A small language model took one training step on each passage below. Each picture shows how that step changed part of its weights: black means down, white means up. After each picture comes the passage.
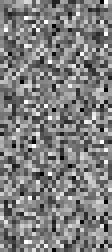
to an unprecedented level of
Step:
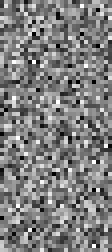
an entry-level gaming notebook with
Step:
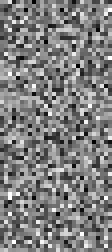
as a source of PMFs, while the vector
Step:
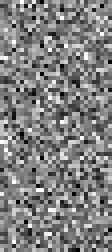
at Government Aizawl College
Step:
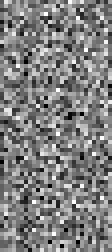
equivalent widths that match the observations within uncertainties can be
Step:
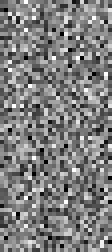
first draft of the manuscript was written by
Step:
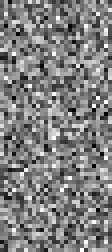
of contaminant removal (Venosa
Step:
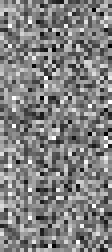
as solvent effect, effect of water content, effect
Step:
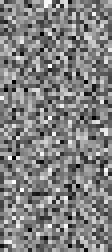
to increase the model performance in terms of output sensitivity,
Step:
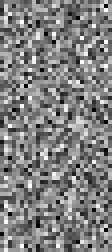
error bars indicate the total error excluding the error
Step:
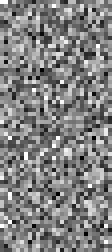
Language and Literature Studies*
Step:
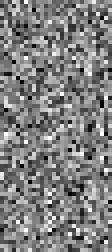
define the identification (i.e., the
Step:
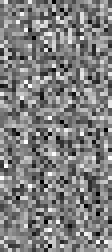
of the Node’s vision and
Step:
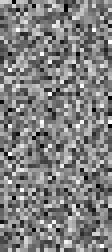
the magnetic field vectors. The same notation is used for
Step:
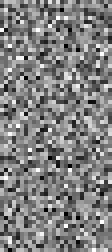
case, flow variables variation in cell $j$ becomes
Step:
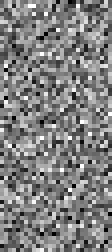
motivated for drill sowing of
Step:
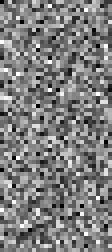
and attitude changes towards policy decisions⁷, the
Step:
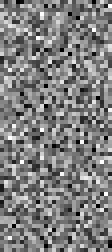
the same plane, thus we ignore the z
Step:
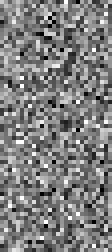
linear tracks that function to simulate a synthetic wide
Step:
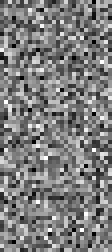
between 100 and 200 kpc, and another for the remaining
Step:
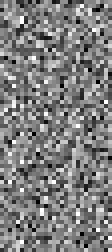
value but also the highest variability exceeding five to ten
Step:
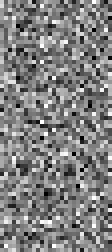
interface $x_{i+\HALF}$, a
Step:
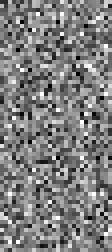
origin and biophysical interpretation of our model; here,
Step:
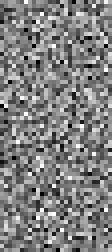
are only necessary for notification about the warning or
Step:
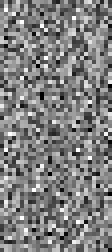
work is the experimentally tested ejector of
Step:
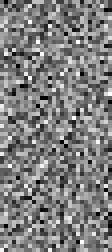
n w_k N_k, k =
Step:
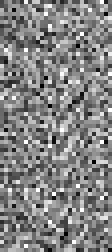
pruritus ani may be a
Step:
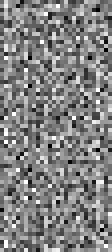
take into account the psychological elements that contribute to
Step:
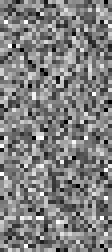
levels are filled. A priori, it is
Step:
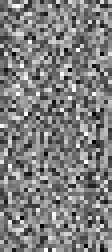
globalisation increases individual rights and freedoms and opens
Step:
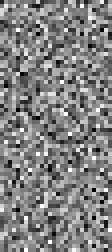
Zahrah laments that:
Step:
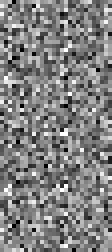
of Co(II) and Ni(II)
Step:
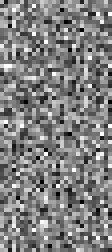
up over the last seven years (2009-2016)
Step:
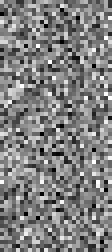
T1-CE, using the same experimental settings as
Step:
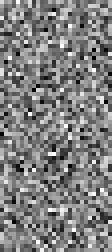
development as it reveals serendipitous
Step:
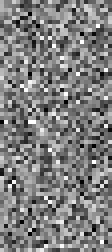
come to mind. \\ {\it Strategy
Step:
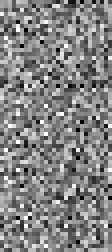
temperature controller. If the controlled temperature can be as high
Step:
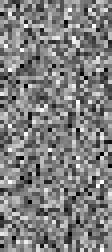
augment extraneous cognitive load. Figure 1 Theoretical
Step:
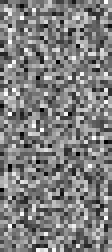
compensate during the radiation dominated epoch on scales much larger
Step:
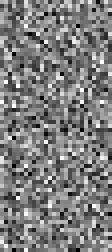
in Developing Countries*, 2nd
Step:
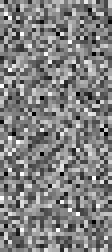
the emission efficiency, spectrum, and polarization. The simulated
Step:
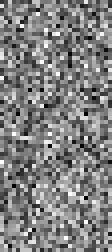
\affiliation{Institute for Earth and Space
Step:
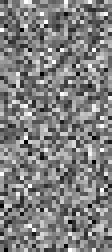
required. Author Contributions Alberto
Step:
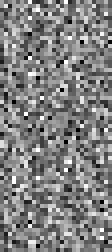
uncertainty combined with a limited sample size. For instance,
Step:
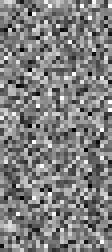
and is loved in every household,
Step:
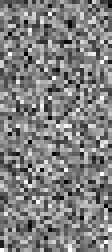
10\,\text{TeV}$, where in each interval
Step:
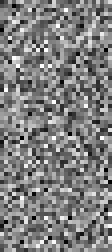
gravitational-wave event. Their models imply a
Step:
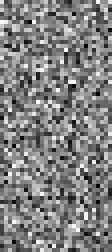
the results for the intravalley exciton states with
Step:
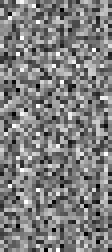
in the Naga Hills. Hill
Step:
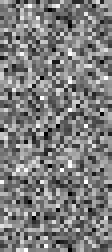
\tableofcontents \bigskip\medskip
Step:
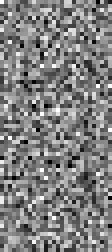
accurate approximation is provided by the following expression: \noindent
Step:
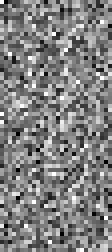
spicata* is used as an expectorant
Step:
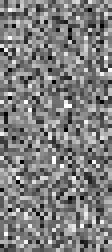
hidden left-recursion) and both types of
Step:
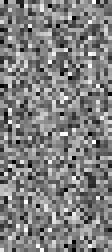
the NGC~253 CMZ and the
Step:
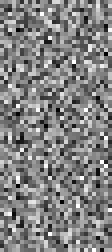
were linked across all annuli, but with independent
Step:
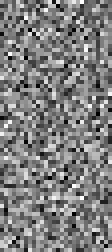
available map of habitats is the one by
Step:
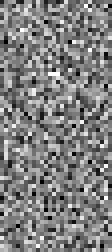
filled with zeros so that each dimension of
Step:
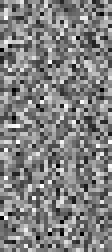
the critical temperatures are estimated from the temperature variation of the
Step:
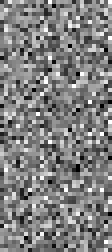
sintered pellet, possessing sufficient
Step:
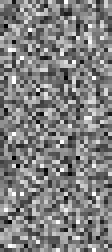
work is an important factor for health. Individual health
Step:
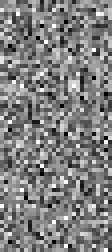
LINER/SF ``notch" where the
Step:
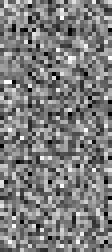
through a 10\,nm bandpass filter to select
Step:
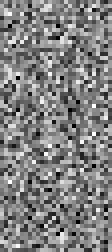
metabolites the resulting reaction system, from adding
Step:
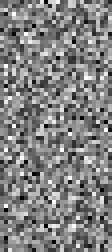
constructed by acting by either left multiplication or
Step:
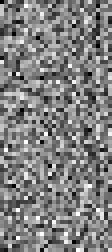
over the other, as can be seen from
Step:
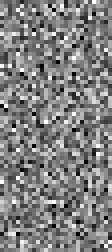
are often made based on current events of the global economy
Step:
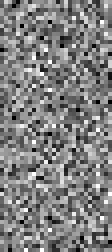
as an individual from the community with some accumulated
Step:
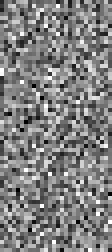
Materials The chemical structure data submission template and
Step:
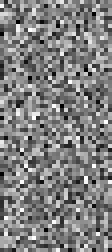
the field. Concluding, the field dependence of
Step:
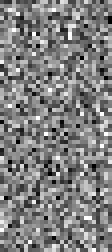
system classification. This plot include VSII observations through
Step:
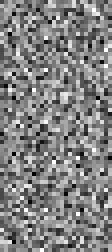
biomes, especially in tropical moist
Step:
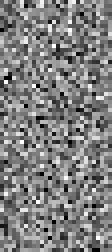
I felt very powerless in a situation in
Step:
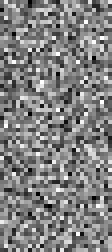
also be used to in understanding electrical and optical properties
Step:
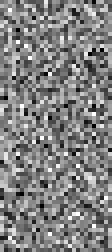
reflection of Benford's Law which describes a
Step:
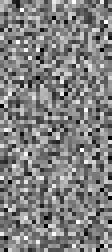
studied. The three considered by us interpolations are denoted
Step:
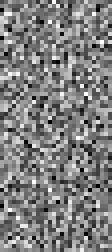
applying the steps 4-8, the scores obtained are
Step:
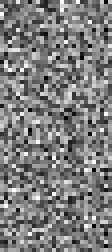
core $r < r_c$ (here the
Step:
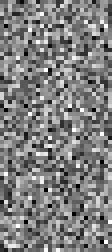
relationships that could have appeared to influence the work reported
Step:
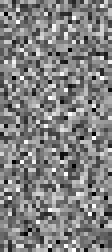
Matters Act, 2020 (CAMA
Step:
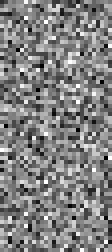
of "Sentence Fragment" that has
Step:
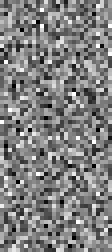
this paper are based on the assumption of a constant magnetic
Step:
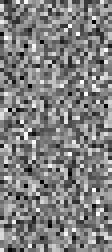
correspond to the trigonometric and elliptic cases.
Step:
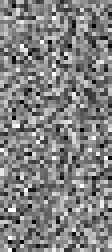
yields the red curve. The yellow squares indicate
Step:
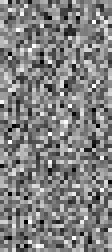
to determine whether third parties are granted usage
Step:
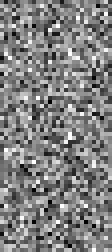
\cdot U$ so that the sum over
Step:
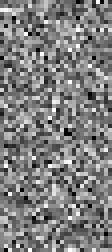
\theta)$ (circles) and the
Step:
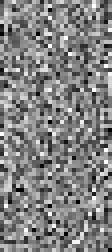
Vocational education, on the other hand is the
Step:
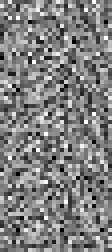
the USG data. After that, we approximate the
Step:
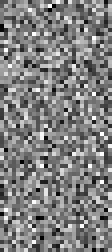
kernel sizes and the depth of the network, it can
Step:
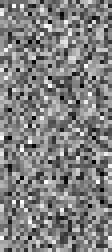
primeira parte traça
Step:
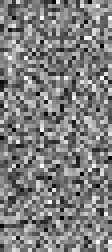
can compensate to some degree for the hardening of
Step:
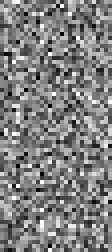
adverse like change in color, change in
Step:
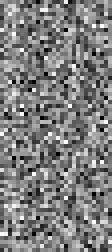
which longitudinal superconducting coherence extends over length scales larger
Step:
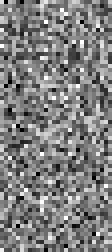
Nottingham, NG7 2RD,
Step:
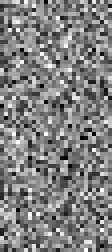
science and technology teacher educators in colleges
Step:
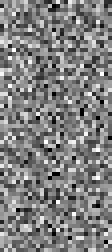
allowed to control the destination of the messages they
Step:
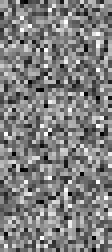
towards reducing the distraction-related crash
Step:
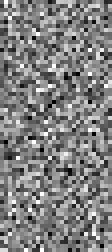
nanostructures accompanied by a shape
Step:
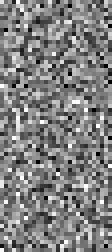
while population size is a control variable. We utilized cultural
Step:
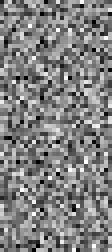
of bonds in substrate molecules. Each protease
